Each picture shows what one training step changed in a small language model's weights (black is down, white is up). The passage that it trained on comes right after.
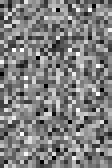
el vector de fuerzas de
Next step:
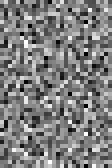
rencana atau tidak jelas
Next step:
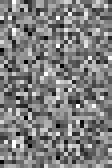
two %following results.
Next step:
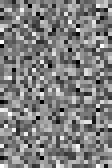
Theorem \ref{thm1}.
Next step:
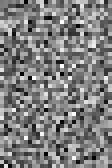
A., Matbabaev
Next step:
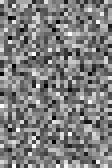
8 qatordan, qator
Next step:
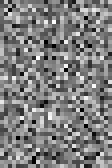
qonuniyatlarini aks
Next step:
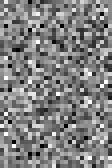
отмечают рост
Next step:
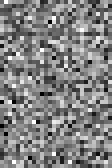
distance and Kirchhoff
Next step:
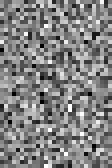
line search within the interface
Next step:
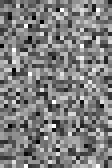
homogeneous structure also requires positive levels
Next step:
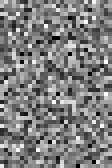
not mapped to $a$
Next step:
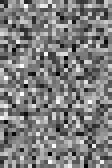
$F$ satisfies the partial differential
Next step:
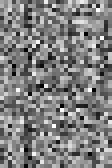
//Modern Science and Research.
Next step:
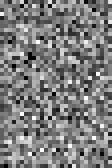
published text}. 2.
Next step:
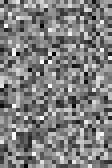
and to see a practical example
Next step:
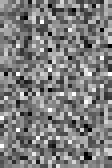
на разделы с
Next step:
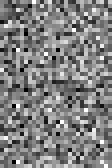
usual definition without conditions on the sequence
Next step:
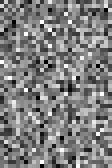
in Proposition 1.1 to our
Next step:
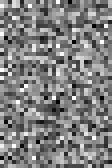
perde urina?”),
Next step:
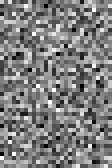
the first sentence (with
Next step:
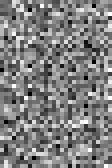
fondi boshqaruvining
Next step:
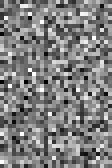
eerder (par.
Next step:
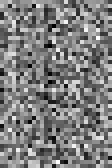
pseudoepisodios que
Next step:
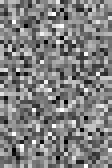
$J$, and make every vertex
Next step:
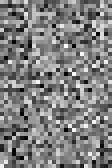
Universidade Federal do
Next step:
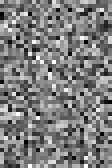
the left of itself and lose
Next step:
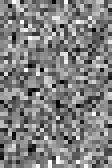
denoted by $C(\Gamma).$
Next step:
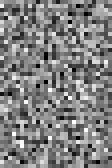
de hidratos de
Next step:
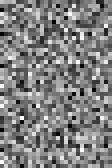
wird im Rahmen von
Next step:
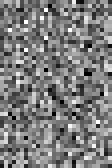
в редакцию:
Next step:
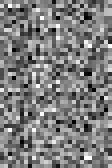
быть проведена в
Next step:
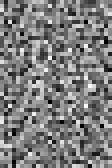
procurando superar as
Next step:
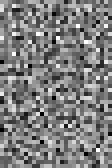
entornos rurales y
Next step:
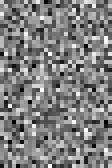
tempo entre a menarca
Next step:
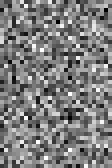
Lemma 3.1 imply that,
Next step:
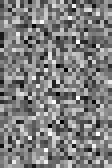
an inspection of the
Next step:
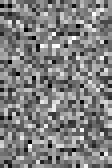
other hand, since we have put
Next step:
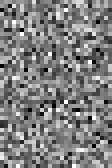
las palabras a su forma
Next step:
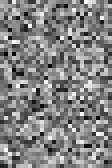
examples, illustrating that the given
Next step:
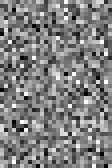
Vulgar so‘zlardan
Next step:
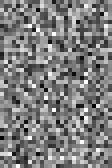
the parameterization $K$).
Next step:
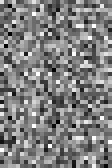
procesador son almacenados
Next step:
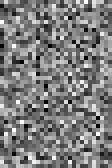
jismoniy tarbiya
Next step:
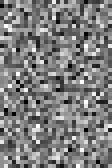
izbe-iz emes
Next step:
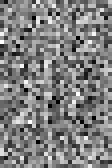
$\overline{N}$, the limit
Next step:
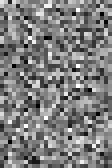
collecting their connecting
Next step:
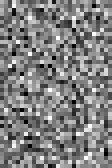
vector $v_i$. Then
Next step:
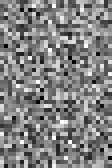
of \PA\ is included
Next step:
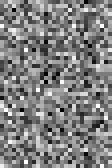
suv yuzalarining
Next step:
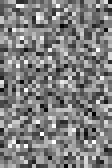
to arbitrary sheets is not
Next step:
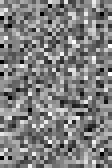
\& Roberts]
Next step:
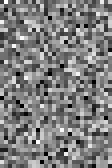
motor listrik,
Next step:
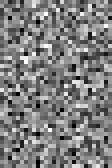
así como cambios
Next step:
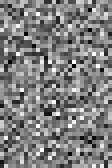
publique primaire en
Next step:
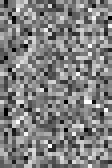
розвитку мисливства Для
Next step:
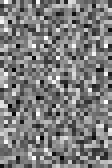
[vgl. Fell
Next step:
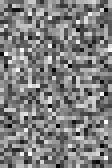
en situaciones de desarrollo y
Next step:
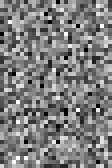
glop i contempla
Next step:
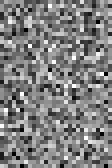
the CDF is poorly
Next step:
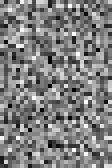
Ischemic Heart
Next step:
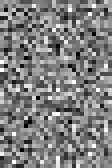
$\sC$ of length
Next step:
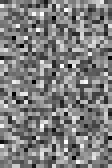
VADILLO AL
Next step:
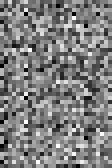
any triple of the form
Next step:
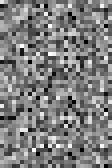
Doch wie nähern
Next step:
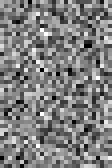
отриманих результатів та
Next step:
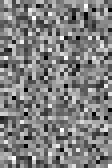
javob. T.:
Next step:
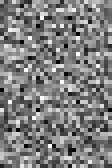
can see that there exist at most
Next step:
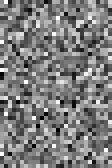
$2k+2$ complex
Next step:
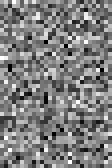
erishilgan yutuqlarni
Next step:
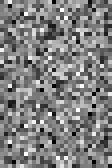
required modification in order to
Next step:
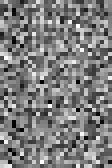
Farqlari: 1.
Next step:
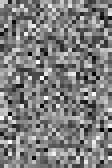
to rule out all extra edges,
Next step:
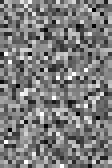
en Wikimedia
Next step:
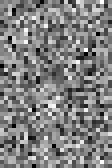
\emph{{On the existence of
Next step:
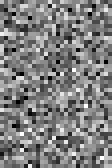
solution for $-F$ in place
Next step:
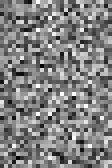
nodes may need to send also the
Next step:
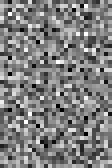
konten, serta minimnya
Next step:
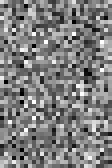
Бунда: San_t
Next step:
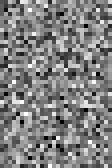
of the steepest descent
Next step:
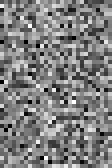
all, we may need the following
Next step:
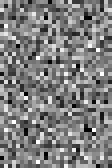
ХХ ст., поряд
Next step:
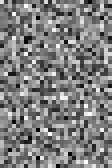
facts about Laurent,
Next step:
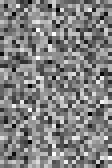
the first Chern class of
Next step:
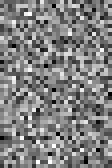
apply directly the asymptotic expressions.
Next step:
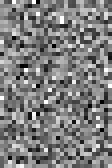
This discriminant locus
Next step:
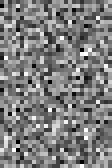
acho que seria melhor
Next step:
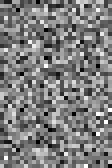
berbasis STEM
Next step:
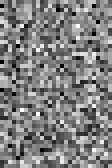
intervalda $y' <
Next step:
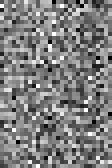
the \emph{quantum
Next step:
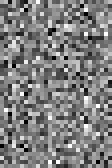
tarkib topgan,
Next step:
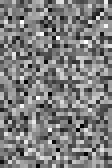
“falta de limites dentro
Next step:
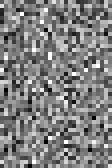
t1: Probennahme
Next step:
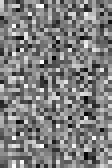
planes de formación y
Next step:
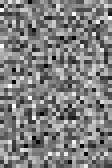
function. We next give some basic
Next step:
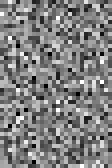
sensazione che il
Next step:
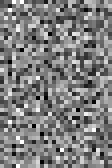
unknown density function defined on
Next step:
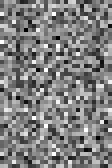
Etant donn\'e
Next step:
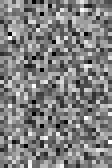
finite dimensional Hilbert spaces. However,
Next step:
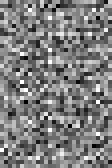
care s-au făcut
